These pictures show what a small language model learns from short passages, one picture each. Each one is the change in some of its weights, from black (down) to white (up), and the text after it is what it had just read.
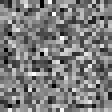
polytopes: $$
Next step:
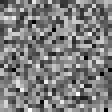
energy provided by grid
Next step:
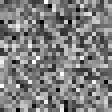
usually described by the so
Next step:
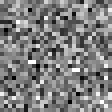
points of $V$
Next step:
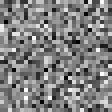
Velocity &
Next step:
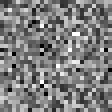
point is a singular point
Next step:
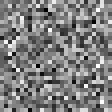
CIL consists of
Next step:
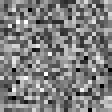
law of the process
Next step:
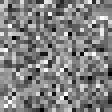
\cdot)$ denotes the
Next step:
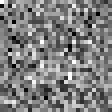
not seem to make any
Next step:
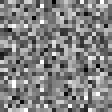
that, if we allow
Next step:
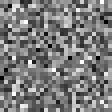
on the information contained in
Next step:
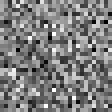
a partition statistic that
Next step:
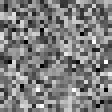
an argument as the one
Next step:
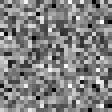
That is, if
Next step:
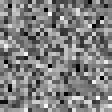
there is a common factor
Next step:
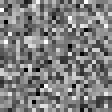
optimal $W$-image
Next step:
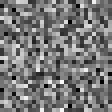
would also like to stress
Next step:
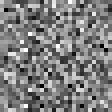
in turn increases the complexity
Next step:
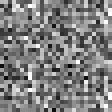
unit vector $\ti
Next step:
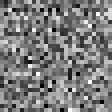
is empty.) So
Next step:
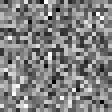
closure is required in the
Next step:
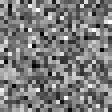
This can be done as
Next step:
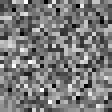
the boundary data can also
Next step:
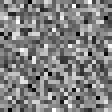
for the one-dimensional
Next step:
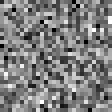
if it induces an equivalence
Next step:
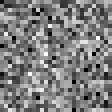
modifications treats
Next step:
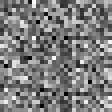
for the usual inner product
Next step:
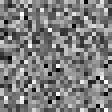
Strichartz estimate
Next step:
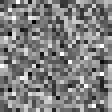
Hopf algebras. The relationship
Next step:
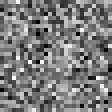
of conformal maps}, volume
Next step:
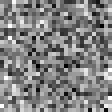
case, the associated dynamical
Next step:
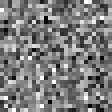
difference).} If we assume
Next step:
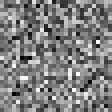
is the same of the
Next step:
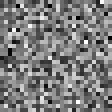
tantalizing as
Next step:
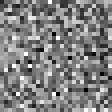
Phys. {\bf
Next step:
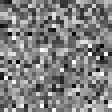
that we may assume,
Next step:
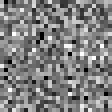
if $q \in
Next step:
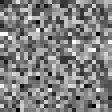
polar coordinates for the
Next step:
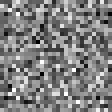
every pair of elements
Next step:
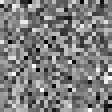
and the person has
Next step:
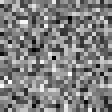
to the study of specific
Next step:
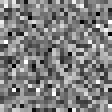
d\mu =
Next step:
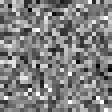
$\Ga$ of the
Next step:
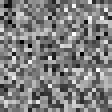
reference frame (or velocity
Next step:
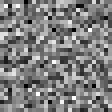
$k$ and get
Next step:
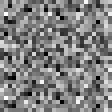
computational cutdown is one
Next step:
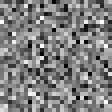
\left( {m
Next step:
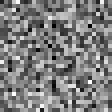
on them. As can
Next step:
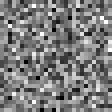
of which has merits
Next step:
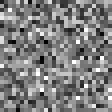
uniqueness and continuous data
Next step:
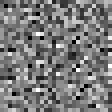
periodic trajectories'' of
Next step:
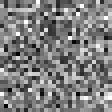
along $y$ direction
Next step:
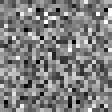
is a relative cell complex
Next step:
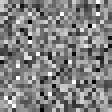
\vskip5pt Suppose
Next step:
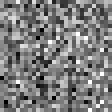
is viewed as a continuous
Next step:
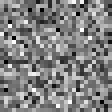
direct proof of this
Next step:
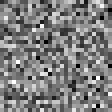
numbers alternate in
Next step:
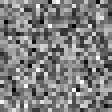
way of analogy to
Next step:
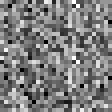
and it is an
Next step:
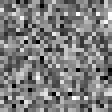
each prime $p
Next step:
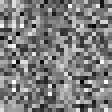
J} \frac{
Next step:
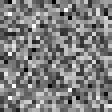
deconvolution estimator based
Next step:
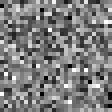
et dimension $n$
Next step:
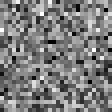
shaded areas
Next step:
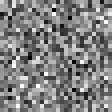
is the set of all
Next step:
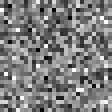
of $n$ disjoint
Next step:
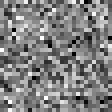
plausible conjecture,
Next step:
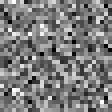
multi-agent systems
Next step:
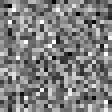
is bounded, then there
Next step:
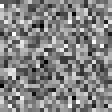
a consequence, the processes
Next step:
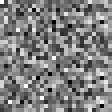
is responsible for
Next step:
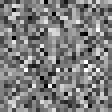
(s-\alpha +
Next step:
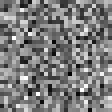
the structure of the homotopy
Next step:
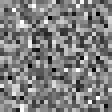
crucial for the formulation of
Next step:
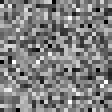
with respect to the maximum
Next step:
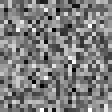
is separable for some
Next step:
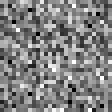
remains to show that
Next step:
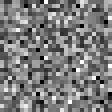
of those elements of the
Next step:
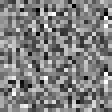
is the tautological
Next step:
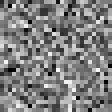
be as above, and
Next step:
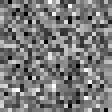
not only verify the accuracy
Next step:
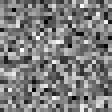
$0$, since one
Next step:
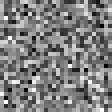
case when $N
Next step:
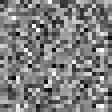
equations obtained by replacing the
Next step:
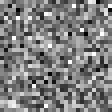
{\em antipodal
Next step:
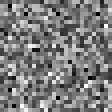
contact homology theory, as
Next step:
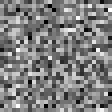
controller entries of
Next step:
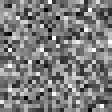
contraction rate is optimal,
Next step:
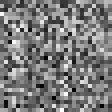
we can also get a
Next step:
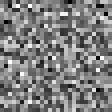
evidence that the
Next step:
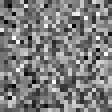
Error of the
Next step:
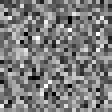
to consist of those
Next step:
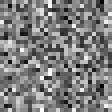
the other two are
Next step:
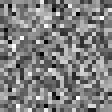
Sampling. Let
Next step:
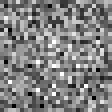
possible approach to prove the
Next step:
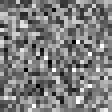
as an improved running
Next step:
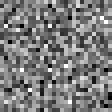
of degree $3$.
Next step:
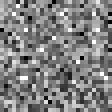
in the previous case,
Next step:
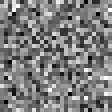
all $A\in
